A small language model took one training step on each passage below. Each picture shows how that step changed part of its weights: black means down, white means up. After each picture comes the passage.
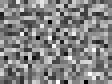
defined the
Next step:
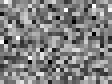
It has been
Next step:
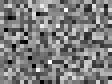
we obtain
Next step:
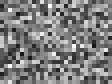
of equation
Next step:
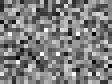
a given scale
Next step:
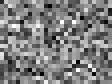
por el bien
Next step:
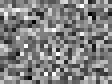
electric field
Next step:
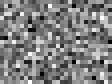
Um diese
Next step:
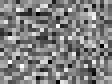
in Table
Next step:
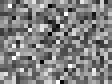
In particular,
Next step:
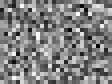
example, different
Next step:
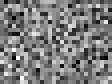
represent the number of
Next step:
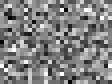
We also showed
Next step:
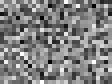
coordinate set
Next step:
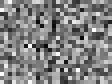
2 tâche
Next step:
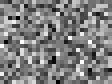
от 3 до
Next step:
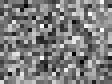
impresso de
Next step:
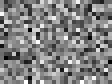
which describe
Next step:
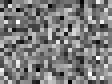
the rotational
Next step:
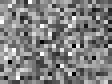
considero il
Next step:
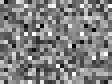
ions have
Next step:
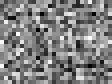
an extended
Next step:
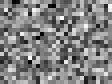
is pure
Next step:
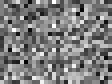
constrains the
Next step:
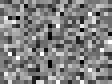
от тази
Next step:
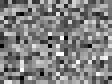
the integral
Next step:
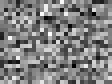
of variational
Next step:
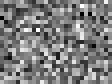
calcul peut
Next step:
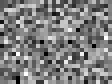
city. The
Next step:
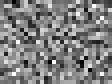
% because %
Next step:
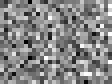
expansion is
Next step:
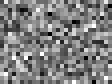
masses due
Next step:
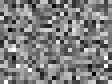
This last set
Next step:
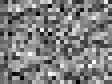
SN energy
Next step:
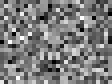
paper has
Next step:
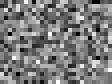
top column
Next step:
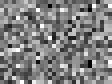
also partially
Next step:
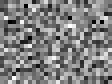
$B$ is
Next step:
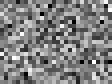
as Owen
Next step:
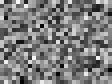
the sets of
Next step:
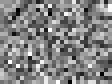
"no, non
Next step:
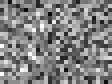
1 generalizes
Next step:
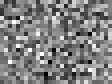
two observations of
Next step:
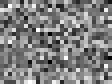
Verea et
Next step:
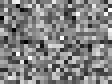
temperature scales
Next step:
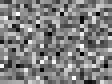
та його
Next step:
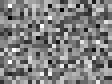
can have a high
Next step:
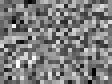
the junction
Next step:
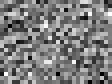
the existing
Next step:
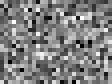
vector from
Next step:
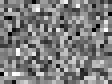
Optical and
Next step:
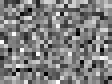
$A$ in
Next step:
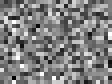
are for an
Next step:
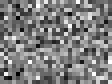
some moment
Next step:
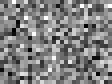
quantum system.
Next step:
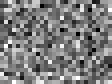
ou toque
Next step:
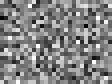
gradient at
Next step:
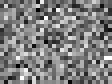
enero de
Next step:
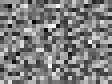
scaling law
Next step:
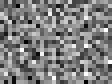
evolution and
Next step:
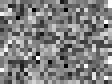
saúde da
